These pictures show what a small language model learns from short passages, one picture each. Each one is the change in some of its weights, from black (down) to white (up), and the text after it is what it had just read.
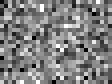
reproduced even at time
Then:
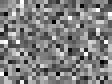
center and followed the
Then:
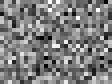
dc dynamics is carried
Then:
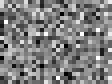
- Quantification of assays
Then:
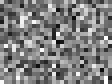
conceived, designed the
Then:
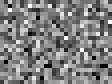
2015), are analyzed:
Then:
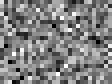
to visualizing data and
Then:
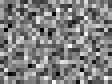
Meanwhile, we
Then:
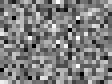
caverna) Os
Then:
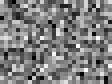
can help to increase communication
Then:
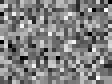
Hellenic Academic
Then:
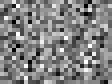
the objective function. However,
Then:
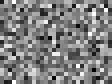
a random variable with upper
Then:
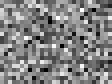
Article III as a
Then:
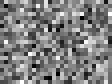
deposited. Figure 4.
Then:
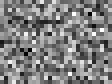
Then, how can this be
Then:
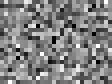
need to be considered. For
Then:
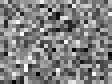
the dimension of the fiber
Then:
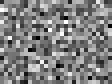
do aplicativo de
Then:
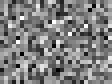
under the existence of the single
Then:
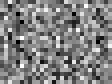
of this research are available within the
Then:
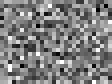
J. H. Yoe
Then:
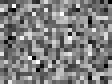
and\ \bibinfo {author}
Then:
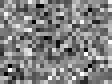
the study analyzes how
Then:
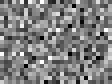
variabel terikat dan
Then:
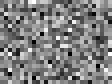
a wife's look was
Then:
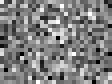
lower Dst index)
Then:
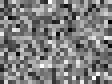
architecture can be used to
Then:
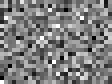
stellar mass density is
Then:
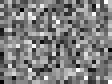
critical for building
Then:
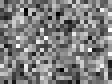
the other hand, involves
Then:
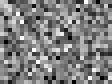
education market in accordance
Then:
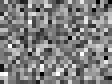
first Raman pulse
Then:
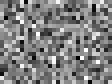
commensurate with the period
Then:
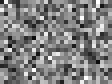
до виникнення
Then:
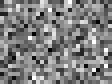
shown that deviations of the
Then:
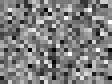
DE UM FRANGO
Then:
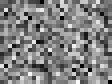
in-between cavity
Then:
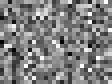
the recognized benefits
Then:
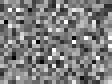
Janeiro-RJ |
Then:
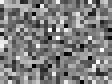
once again proves the power
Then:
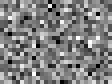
procurement, and
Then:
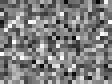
& Kimeswenger,
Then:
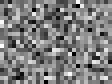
areas (resulting in
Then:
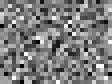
the mean serum potassium
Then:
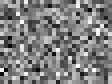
subject and then a standard
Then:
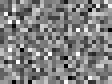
государственных структур в
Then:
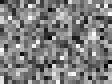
3. Bryophyta
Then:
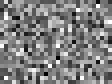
while the conduction band and
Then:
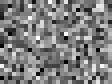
been also used to help grow
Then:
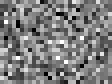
analysis of conventional and
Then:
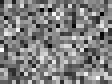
умерла от рака
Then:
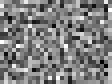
su cine-trance
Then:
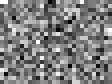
extracting the features are
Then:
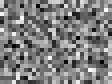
lawyer interested in
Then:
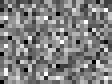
use: Implication for
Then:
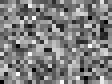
Fig. 7. According
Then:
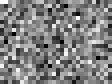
liberalization, the
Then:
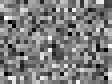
(or a lifetime of
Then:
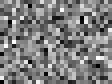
- san'atkor
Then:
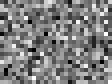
storage assets contribute
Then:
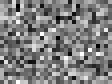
that are sensitive to the
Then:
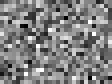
Plant Author's
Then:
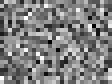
responsible for SFG.
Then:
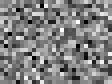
among leaf beetles
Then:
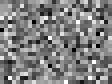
anos divididas em
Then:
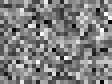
was also carried out. The
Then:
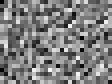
occurs at a younger
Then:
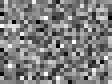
solve different issues and in
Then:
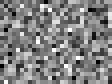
de responsabilidade em
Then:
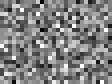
a convenient means to
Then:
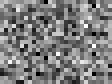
developed for the synthesis of
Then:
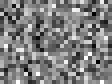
(PIC) simulations. This
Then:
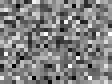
If we are given a function
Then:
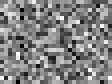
information systems (MIS) has
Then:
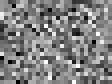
linear combination, which is
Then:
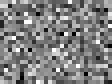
a transição política na
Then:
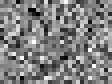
не втрачати
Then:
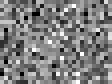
shows spectra from the two
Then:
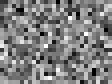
(DFT) matrix,
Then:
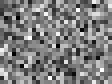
cheating in the school can
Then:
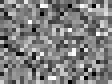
parameters obtained with SCAN
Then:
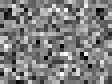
of a very general form,
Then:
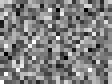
procedimento está correto,
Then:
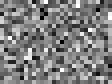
Widefield Array
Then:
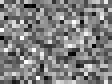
– the last year of
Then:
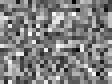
visitors' cognitive response
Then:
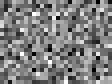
las situaciones que se experimentan
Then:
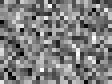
activity. According to
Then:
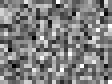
companies except,
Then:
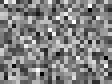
digital methods are the only means to
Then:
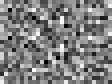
necesitamos para
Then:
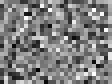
encontró que el
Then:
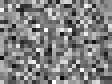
and further requires \beq
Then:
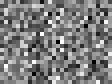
bira da te iste
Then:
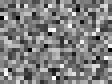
mg/L) was
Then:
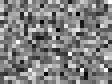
holds savings as
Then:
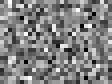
the following physical considerations.
